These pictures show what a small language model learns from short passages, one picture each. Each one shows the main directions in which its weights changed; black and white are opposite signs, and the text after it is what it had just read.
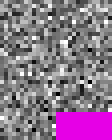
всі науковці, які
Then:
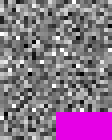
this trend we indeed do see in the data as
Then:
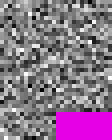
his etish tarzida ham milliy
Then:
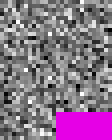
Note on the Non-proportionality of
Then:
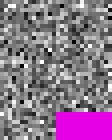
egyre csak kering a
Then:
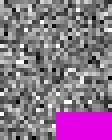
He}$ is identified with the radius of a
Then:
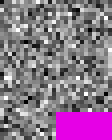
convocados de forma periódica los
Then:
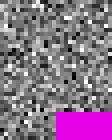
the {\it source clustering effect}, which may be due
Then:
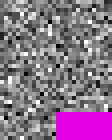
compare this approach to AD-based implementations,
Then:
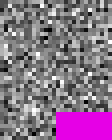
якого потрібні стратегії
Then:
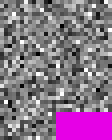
emberként mondanák:
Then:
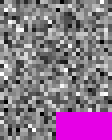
to uncertainty, pricing and supply of
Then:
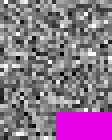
объекта; 3. Поиск
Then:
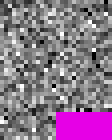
статті розглянуто
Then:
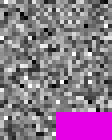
a sucha, zasadit se o
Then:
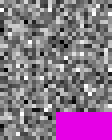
important main pedagogical relationship causes, studies
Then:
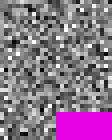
conventional DGLAP evolution to small
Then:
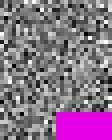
va insonning biror faoliyatini amalga
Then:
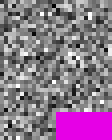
de los embriones fecundados. A
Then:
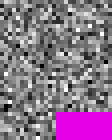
RRAT-like patterns. This, along
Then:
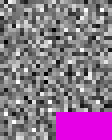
Arts Network*.(Erişim:
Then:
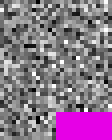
Информационное агентство
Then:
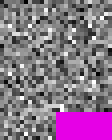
кредитлаш ва инвестиция
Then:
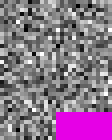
any zip code can experience any ambient
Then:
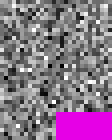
preliminar, a viabilidade de
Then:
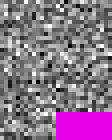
: memancing Pangkail (n) :
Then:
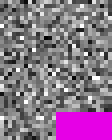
oladigan, tarbiyalash va
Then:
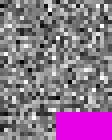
\cite{endres_lattice_2013} or
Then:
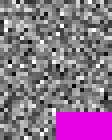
de la Investigación" del grupo de
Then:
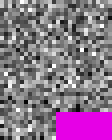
théorie permet de mieux
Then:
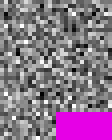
підрозділів згідно
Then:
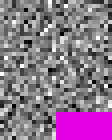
aspects of metabolism of
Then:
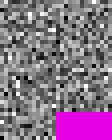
the work of \cite{du2021data},
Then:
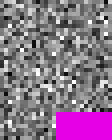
nos instrumentos de cooperação formam o
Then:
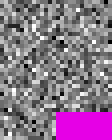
qo'llash didaktikasining asosiy
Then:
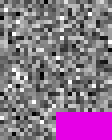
socioeconômicos são de
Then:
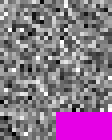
qadami s asos va tish balandligi
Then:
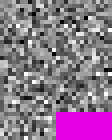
immigrant, *turkey* –
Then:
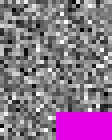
Ilmiah Mahasiswa
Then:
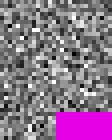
cannot extract the redshift include objects
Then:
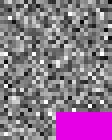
the first order terms in $s_a
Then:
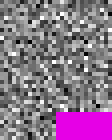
following expressions \begin{align} A =
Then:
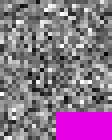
Heisenbergstr. 1,
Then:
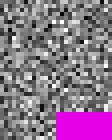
öncesi yoncanın % 17
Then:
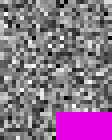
en respuesta a incidentes
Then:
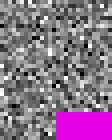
dan kebijaksanaan lembaga
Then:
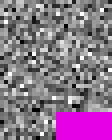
is more concentrated when the target
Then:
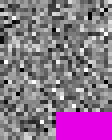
and a state sequence; the state sequence
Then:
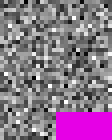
the role of focusing the optical beam on
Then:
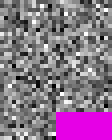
új függőségek
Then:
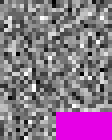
in stationarity category proportions
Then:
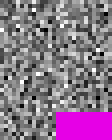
inson va hayvonlarda
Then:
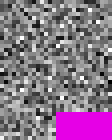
fokus dan partisipasi dalam
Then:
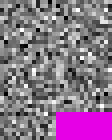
results on quantum dynamic programming provided initial
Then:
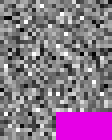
is an empirical observation in \CN\
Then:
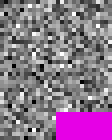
plates (Fig. 2), three bars, two
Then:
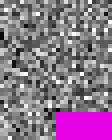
kontribusi yang harus dibayar
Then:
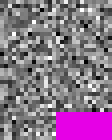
родители принадлежали к
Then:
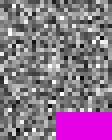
cápsula muy fina)
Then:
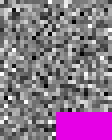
Models with Exponential Potential -
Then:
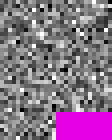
навларга нисбатан аниқ
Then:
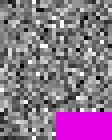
do futebol feminino,
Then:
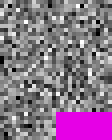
d'instabilités de pics mises
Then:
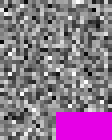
is to provide a list of promising
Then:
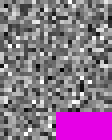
of the two rotation angles determines the transmission
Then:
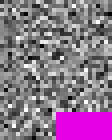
розробки ескізів було
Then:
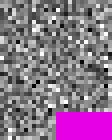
Thompson Multiaper PSD estimates
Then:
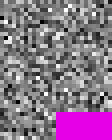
metal film. For wider bandgap
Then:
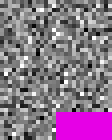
significant residual Andreev conductance
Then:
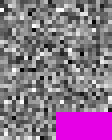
with (\ref{Dt2}) substituted
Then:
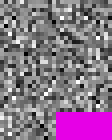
she'r shakli dastlab
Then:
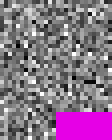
Collaboration observed a distinct charged
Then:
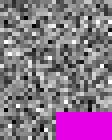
выполненном выдающимся
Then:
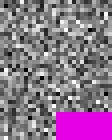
de saúde, hospitais e
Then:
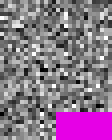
and sum to 1, the interpretation is straight
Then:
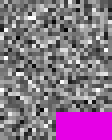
p(y_i, z_i \mid
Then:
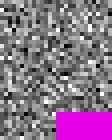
arbitrarily chosen set of
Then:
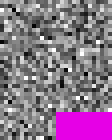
function that allows any error smaller than $\xi$:
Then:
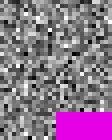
capable of: - Predicting the
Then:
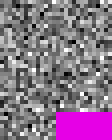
[...] um processo investigativo de
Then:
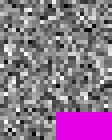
deposits. Most deposits undergo
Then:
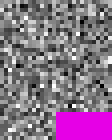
(2018). Political humor in
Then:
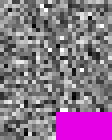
procurando sempre que possível
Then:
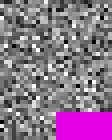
immer wieder Gespräche,
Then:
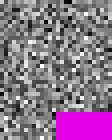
deyarli noma‘lum
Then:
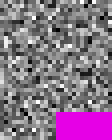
lingvistic. Doar respectarea
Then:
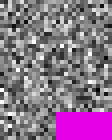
\item \textbf{History of Interaction
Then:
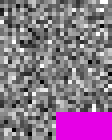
que, al encontrar solo en casa
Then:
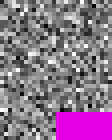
appears after some aging time $t_0$
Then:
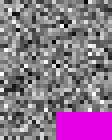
the Minkowski region disappears.
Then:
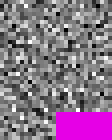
Bao, et~al. \newblock The
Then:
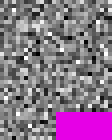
$\mcT_n$ has at most
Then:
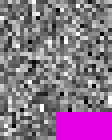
Mardones 2003. También
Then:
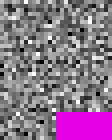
not facing the lights (Fig.
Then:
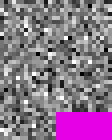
Professor of Tamil, Bishop Heber
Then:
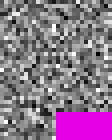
the times (from left to right) $\tau
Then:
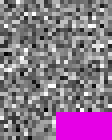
systematic and can be easily
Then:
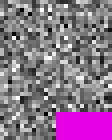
contato pela boca, nariz ou
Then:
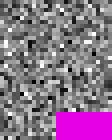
2026 yil Nashr qilindi:
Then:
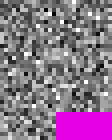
Persentasi (%) 1-3 orang
